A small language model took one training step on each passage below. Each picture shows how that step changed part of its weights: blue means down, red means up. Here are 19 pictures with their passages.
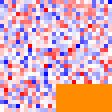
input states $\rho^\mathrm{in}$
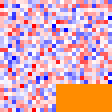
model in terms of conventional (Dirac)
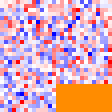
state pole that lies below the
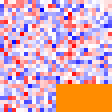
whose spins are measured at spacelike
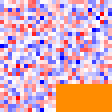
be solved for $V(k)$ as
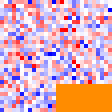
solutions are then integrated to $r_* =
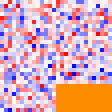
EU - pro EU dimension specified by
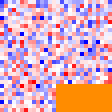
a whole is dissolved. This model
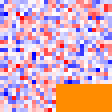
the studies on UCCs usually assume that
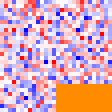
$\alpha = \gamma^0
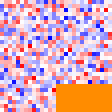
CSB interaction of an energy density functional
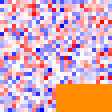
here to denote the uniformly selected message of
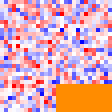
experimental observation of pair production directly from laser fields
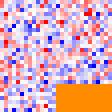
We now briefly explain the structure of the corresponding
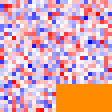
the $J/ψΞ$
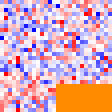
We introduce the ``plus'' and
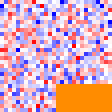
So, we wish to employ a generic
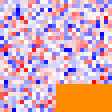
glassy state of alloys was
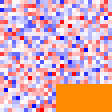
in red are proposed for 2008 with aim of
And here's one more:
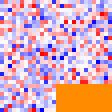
as a means to exhaust fluid.
